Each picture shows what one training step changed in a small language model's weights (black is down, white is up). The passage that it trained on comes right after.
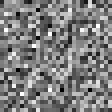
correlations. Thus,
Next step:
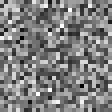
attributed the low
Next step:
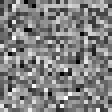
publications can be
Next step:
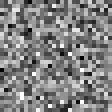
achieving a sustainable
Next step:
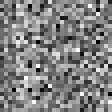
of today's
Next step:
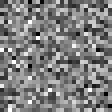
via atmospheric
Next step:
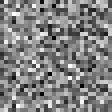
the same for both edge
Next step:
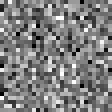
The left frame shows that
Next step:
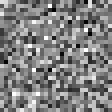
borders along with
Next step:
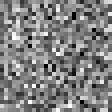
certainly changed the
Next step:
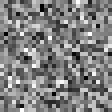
purely thermal nature
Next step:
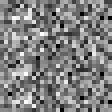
the AFQ
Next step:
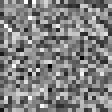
the avoided
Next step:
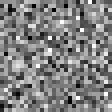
the ancestors
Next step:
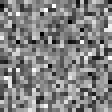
mostly insoluble
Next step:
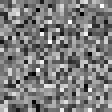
finite.) \item We
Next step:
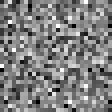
can enrich
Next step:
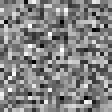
curriculum is
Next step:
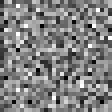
in the literature of the
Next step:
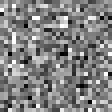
defines a clock
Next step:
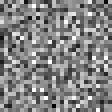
not agreed on that
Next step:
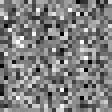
much chance of
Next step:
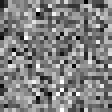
on contributions of an
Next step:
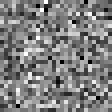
to the linguistic
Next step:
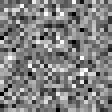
two random number $0
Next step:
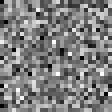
of the scaling function
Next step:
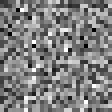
that converges to the
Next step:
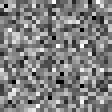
the tree level
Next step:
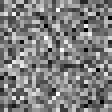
to type III order
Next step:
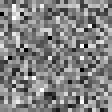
achieve a simplified representation
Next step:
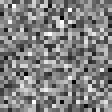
reports reflect the
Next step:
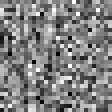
decay muons of
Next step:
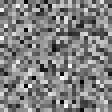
role they play is
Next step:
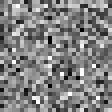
the need to create
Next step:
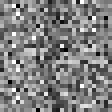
process RMSE
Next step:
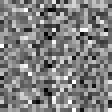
this case evolution of
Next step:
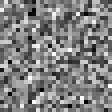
controllable and
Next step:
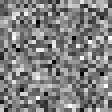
On the other hand,
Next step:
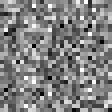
pure citral
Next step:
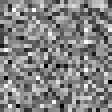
facilitates the
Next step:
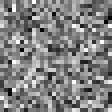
user passwords
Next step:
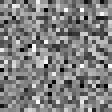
carried out the creation
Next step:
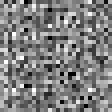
not support extensive
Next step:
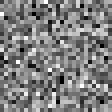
specified in the state
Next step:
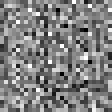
\cdot d} +
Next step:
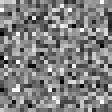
reflected in the fact
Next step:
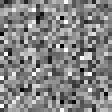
approach provides a device
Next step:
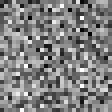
the Hybrid quantum
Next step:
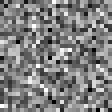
and decay constants have
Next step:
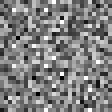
tests. We
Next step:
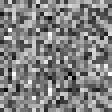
through 4 were each
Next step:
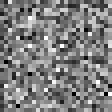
agents within the
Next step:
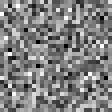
snails were
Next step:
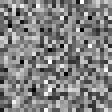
phase space. Lines
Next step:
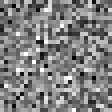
in cloud computing.
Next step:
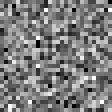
overview of basic
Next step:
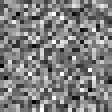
important difference between applications of
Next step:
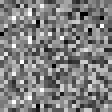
NUC +
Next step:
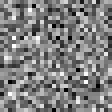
& current M4Y
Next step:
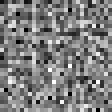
methodological procedures here
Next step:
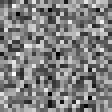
Findings support AI
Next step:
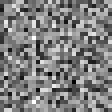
from this study need to
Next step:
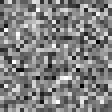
to the temperature changes in
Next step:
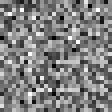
Negative Breast
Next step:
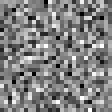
The adsorption
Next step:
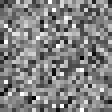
the results that will follow
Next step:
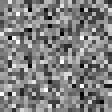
certain that every educational
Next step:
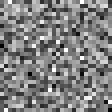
the literature, while the
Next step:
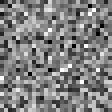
has been developed to assess
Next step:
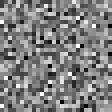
acting as support and
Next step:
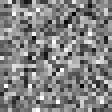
respect to the observable
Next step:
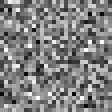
sample %true
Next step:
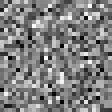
(vector and scalar
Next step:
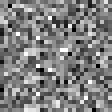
in the validation process
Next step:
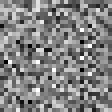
a substantial amount
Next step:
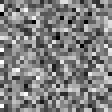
stars, but it is
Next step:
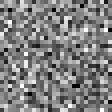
thereby contributing
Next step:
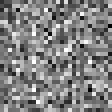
denotes not the
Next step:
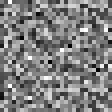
high due to the
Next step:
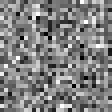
position dependent mass and
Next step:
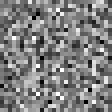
National Center for
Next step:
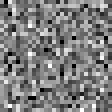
showed 14 activities potentially
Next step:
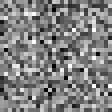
which some degree of surface
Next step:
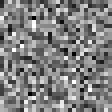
linear regression model can
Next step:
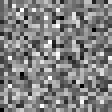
the ligand followed
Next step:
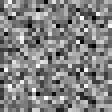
the tunneling
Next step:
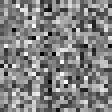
indeed form in a
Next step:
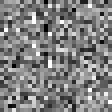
score, 4 =
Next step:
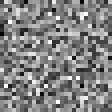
still the heat generation
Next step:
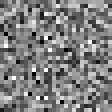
strategy in 20 trials
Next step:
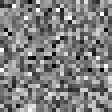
is switched
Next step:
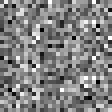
for positioning, or
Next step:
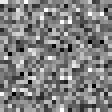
competing phases
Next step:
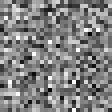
now a fully dynamical
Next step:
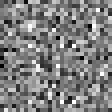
is one of the independent
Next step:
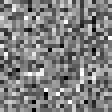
decisions regarding further
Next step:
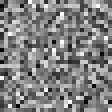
been also reported that the
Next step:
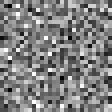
early in their lifetimes
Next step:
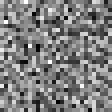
The magpie
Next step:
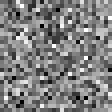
IgE as the
